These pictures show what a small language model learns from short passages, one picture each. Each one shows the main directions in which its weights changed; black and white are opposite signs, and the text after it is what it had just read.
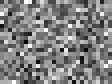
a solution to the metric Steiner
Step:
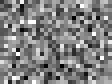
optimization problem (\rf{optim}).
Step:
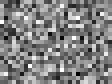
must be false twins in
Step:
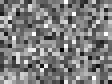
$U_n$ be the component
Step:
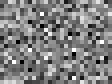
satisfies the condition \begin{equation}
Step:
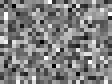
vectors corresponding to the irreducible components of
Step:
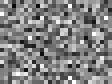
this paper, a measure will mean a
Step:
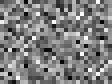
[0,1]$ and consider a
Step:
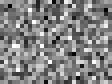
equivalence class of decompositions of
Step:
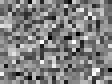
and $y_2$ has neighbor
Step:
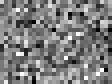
that it is compactly supported on}
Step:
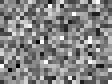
itself is composite \end{enumerate}.
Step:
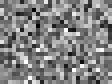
$S$ if, and only
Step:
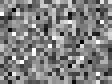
that $x$ and $x'$
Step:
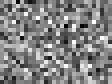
invariants of orbifolds. These
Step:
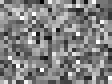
\end{eqnarray} Note that
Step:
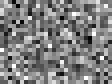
stability properties of likelihood-based statistics
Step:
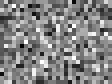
on $\Gamma$. Let $E:=
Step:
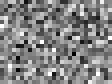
of the stabilizers is fixed on
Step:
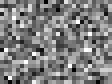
diagonal operator on the component corresponding to
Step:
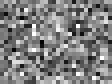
\foreach \x/\xtext
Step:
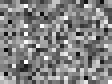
$ \limsup _{t\to
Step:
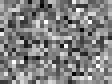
& \text{for j where}\;
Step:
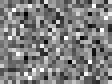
Under the assumptions that $X$ is
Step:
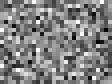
intersect $\GL[\vu]$.
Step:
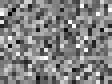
an automorphism taking $H$ to
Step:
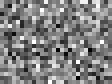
the original paper of Whitehead, see
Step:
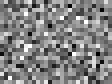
which made this visits possible. They
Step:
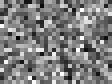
the Markov discretization is an approximation of the
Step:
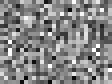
between the blue vertices of
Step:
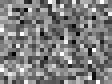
\quad x - u \in
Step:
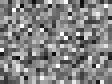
(2.4) follows from
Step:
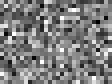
the same graph theoretic analysis, but
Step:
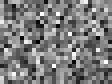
a gravity-current
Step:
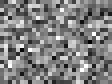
theory, as a compactness result on
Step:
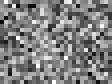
lines. This means it suffices to check
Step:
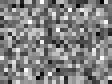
f (y) \mathd y
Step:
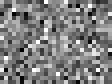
that the addition of these contributions will
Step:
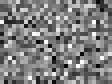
Theorem \ref{maintheorem} if
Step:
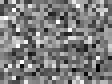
operator $\gamma \del_s$
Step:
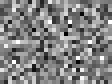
\{ F \in \mathcal
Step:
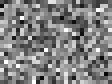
\in \SG_n$, the
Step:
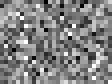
f\right\vert _{(\theta
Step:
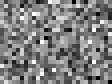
\end{equation} on compact subsets
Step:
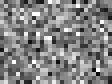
\end{equation} which means that
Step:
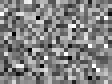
a possibility. Having a sequence
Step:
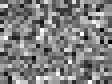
the following: the sample mean
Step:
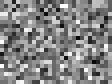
a result of Baum and
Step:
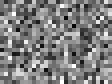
$S$ be such a current.
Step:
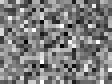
or if neither is strict the order is
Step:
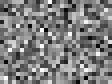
calculation of unknown boundary conditions is explained
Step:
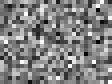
\pos {}; \foreach
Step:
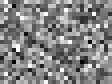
refer the interested reader to the
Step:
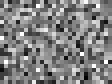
the Kirchhoff stress
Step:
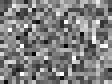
a necessary one. Indeed, let us
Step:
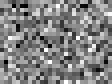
corresponding to $B$. The divisors
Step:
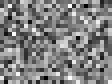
from the above deduction it follows that
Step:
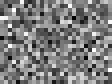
particular, $M$ is a
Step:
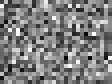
\lambda$. It follows from
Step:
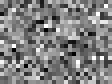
for all $a<b$ in
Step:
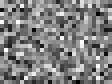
formula for tuples of polynomials}
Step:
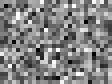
the standard Lie-Poisson structure on
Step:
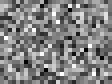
Such methods can be obtained by solving a
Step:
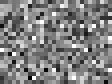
is a 1-parameter family of
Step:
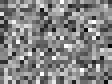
$S^c$, respectively (and
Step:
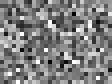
\to S$ (which can be
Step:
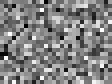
of this anomaly (this
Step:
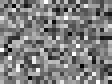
uniformly to $H$ on
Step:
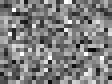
solver, which is the main focus of
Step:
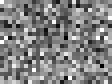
\cite{BOS}, we
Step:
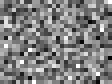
with the dimension of V is one of
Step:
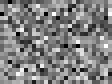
We introduce first a notation. Let
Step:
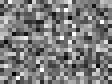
point in $J_1$. Therefore
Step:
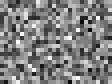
broad, additively or
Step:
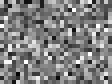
the continuum, we conclude that the
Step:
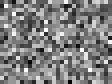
proper subgroup into a simple nonabelian
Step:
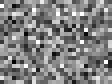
PU method is used for scattered
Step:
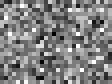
\cdots \times R_m )
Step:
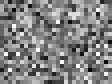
say $\omega$ is a
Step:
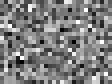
$F$ satisfies Lipschitz type conditions.
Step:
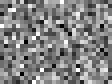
we give follows that given in
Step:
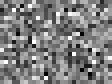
defined as contraction with $\be$.
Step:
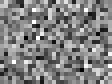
V^*)$, can be used to change
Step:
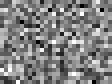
manifolds admitting a Killing vector
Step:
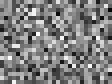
in the $ G $ is given the
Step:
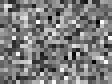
the ability to use different Lyapunov
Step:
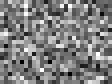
given by an integral analogous to
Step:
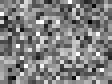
to as a generator in some parts of
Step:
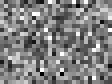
\end{equation} where
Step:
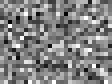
from a given duration range. We
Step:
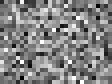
map. \qed \enddemo
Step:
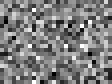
of various kinds, one ends
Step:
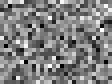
simplicial complex $\Delta$ is said to
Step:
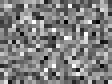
on the right side and from this one
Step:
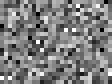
et exacts à gauche
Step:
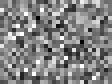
the interval $[3\lambda,
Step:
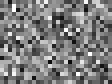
maximal. But, now we consider that
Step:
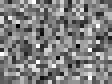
the work of Donnelly
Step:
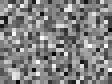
of a module of differential form valued sections
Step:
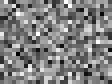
context, and $\kappa(A)=
